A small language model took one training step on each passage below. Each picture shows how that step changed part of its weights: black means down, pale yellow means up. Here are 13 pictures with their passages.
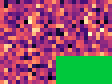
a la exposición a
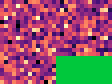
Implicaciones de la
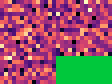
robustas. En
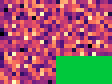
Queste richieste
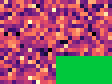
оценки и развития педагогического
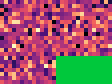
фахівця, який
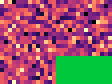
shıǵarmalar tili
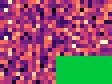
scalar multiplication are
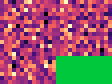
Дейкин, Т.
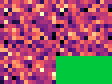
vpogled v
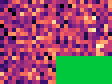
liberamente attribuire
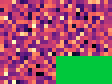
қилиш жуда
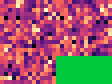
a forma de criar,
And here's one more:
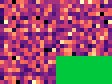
Политика //
